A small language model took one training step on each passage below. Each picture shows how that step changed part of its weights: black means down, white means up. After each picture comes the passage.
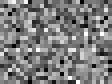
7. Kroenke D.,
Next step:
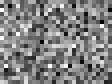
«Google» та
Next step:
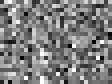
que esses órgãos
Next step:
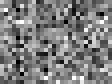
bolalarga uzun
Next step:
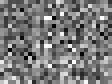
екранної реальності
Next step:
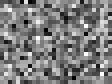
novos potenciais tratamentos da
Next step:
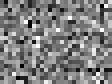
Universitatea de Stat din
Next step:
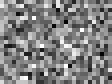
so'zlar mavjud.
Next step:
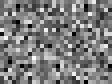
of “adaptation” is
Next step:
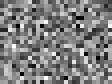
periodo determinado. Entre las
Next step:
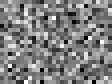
un programa de tratamiento de
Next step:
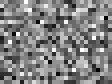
sowie die Integration externer
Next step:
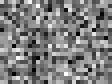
integral în Constituția
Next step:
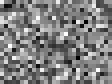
yagona tizimda
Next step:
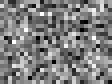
kufrdir ishi,
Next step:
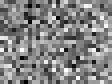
en el aquí y ahora
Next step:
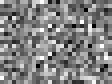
Nacional de Desenvolvimento
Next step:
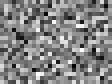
artistas, o que
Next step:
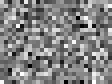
Capítulo 4 -
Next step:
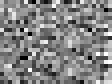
desejoso de
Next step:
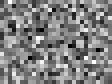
o'sishining inflyatsiya
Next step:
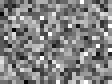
genitalia (figure
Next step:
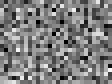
Но данное нововведение
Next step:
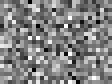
Tanoviceanu I
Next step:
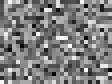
ejemplo anterior. De
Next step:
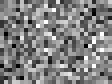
berücksichtigen zu
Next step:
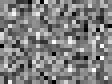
the development of modern tourism
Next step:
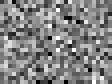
CTS y de temas
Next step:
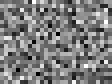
alimentación, en su
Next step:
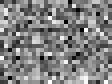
интерактивных методов.
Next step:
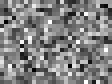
prerrogativas fundamentais
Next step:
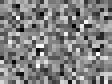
which policy is more
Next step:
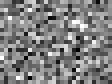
uchun sudga murojaat
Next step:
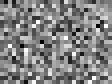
algunas escuelas.
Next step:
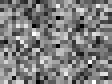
вагітності може
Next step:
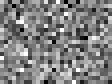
yo'lga qo'yish
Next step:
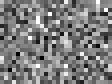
probatsiya xizmati
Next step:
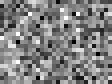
la gente tenía que
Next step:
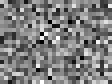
accountant solicits
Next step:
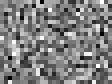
зарарланганлари суст
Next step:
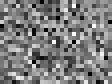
розробка. Роль
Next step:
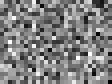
Tatsache, dass
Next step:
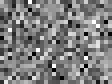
вопросы нормы в
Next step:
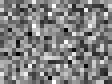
boyu 88 ve desen
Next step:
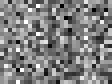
holda o'rganildi.
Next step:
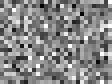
bergantung pada media
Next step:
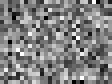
promedio de calificación
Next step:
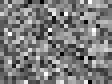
споживачів у
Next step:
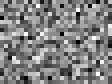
Spiritual Lives
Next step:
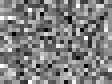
nacido fuera de la
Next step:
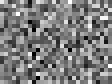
на що звертав
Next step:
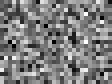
Unternehmen hat zusammen mit Professor
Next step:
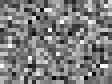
Xulosa qilib
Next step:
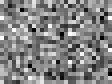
jako grupy,
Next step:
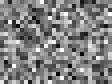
diesel engine optimisation
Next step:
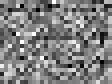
seco, lo que lo hace
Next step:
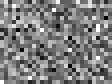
Республика, г.
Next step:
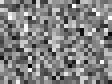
pagkakaroon ng
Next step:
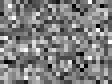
científicas, y de
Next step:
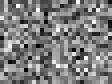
verilmiştir. Tablo
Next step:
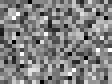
dangereuses pour la
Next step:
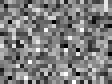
deb ataladi A.
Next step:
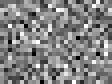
o fruto das conversas
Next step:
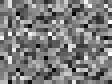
mavzulardan biri
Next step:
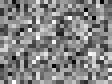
mas também para aumentar a
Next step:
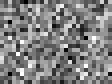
yo'nalishiga ko'ra
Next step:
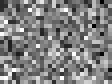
video. Berdasarkan
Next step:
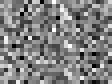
o processo deve seguir
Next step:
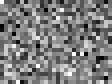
را در بر دارند. این
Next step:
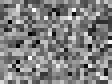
yang terjadi. Lokasi
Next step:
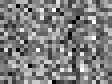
plants *Silybum
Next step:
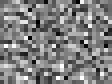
vazio, mas a forma social
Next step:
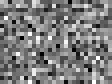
Climate change,
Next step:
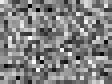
parataksa (gaplar
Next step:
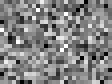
Auch wird ein Plugin
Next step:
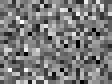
ausencia de un grupo de
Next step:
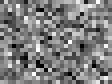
Bu teorilerden sonra
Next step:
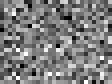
risques et performance *En
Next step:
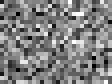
to the improvement of the
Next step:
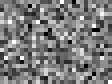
anglatadi. Jadidlar
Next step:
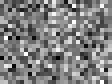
илмий асослаш
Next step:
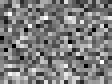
tomado como a alteridade ao
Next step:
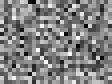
& Baloğlu,
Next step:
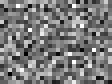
ta'lim va ishlab
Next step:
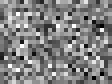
darsdagi mashqlar
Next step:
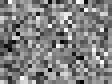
finansial. Dalam
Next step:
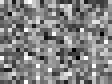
leñosos), árbol
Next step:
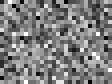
обучению, это
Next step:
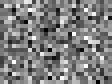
térmico reduce la
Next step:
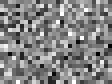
i repressió.
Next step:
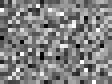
¹ TEIAS
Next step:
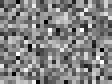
Vaholanki, u bir
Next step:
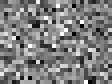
формуванні ефективних
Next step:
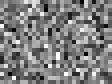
ortaya çıkmasının
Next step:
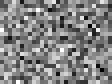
slutsatser om
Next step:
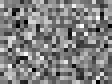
femmes et les hommes.
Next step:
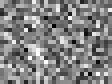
Gil. Los más
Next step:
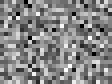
trás de todo conhecimento o que
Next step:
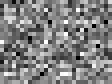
atualmente preservados no
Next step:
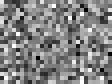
– *Peretyatko
